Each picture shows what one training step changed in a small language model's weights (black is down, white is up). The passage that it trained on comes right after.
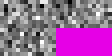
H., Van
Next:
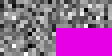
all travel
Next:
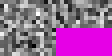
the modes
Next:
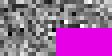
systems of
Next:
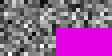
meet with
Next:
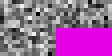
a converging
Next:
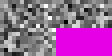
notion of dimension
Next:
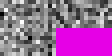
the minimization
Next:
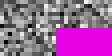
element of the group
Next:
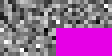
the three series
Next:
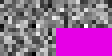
is atomized
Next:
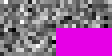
Noting that
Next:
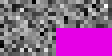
called the uniform
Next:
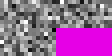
surprise to
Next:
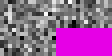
of the set
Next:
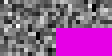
that for any
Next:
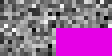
in generalizing
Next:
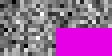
H |^\alpha
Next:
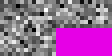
operator and we
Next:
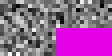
fact that the
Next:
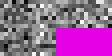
+ \cdots +
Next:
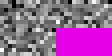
known results
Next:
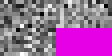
functions on the boundary
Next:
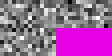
a minimax
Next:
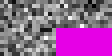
points by considering
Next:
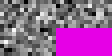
Spaces with a
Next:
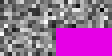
in such a
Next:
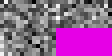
there exists an integer
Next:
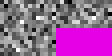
Now we apply
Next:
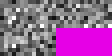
\item For all
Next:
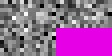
Moreover, the
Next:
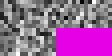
the CH equation
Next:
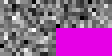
reference to
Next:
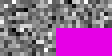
coincides with
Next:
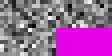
are related to
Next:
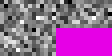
Now we
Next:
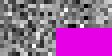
time interval of
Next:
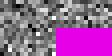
direction and
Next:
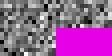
\ee of the
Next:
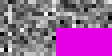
of the corollary
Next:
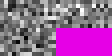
groups is obtained by
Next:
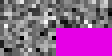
in the following
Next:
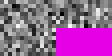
firstly let us
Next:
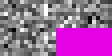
branch curve
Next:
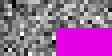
out. The
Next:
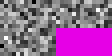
we refer to
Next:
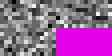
a collision
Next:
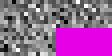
\| \nabla
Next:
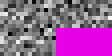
allow us to
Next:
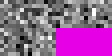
not locally
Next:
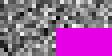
for the present
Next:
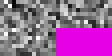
use the compact
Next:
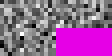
is the Lie
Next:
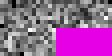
been of considerable
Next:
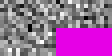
function $\phi
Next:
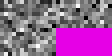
with start
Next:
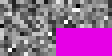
three constants such
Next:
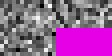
the identities
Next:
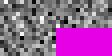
introduce the
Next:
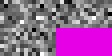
Now, it
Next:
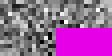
proof of Theorem
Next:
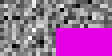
\one fixed
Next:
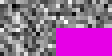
generalization of well
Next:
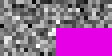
smaller scale
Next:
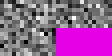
order to find
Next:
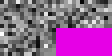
generated by a
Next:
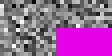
but decreases
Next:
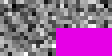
computed as the
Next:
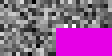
we have that
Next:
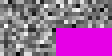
can choose such
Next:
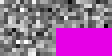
a rim
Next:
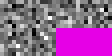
need to prove Theorem
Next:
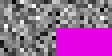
s; the
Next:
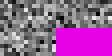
points where the
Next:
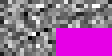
mesh can
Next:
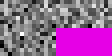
is the homomorphic
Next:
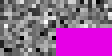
in the problem
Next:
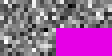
Wang made
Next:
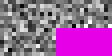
time levels
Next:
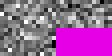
different. If both
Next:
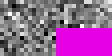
construction of the
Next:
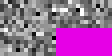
There is
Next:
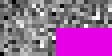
Z$. An
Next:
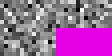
polar coordinates
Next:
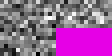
than power
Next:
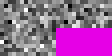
no sets. We
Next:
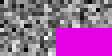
every phase
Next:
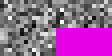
and mass
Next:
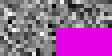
construct an isomorphism
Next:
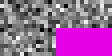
be a group which
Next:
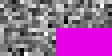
a compact subset of
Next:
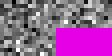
& &\vdots
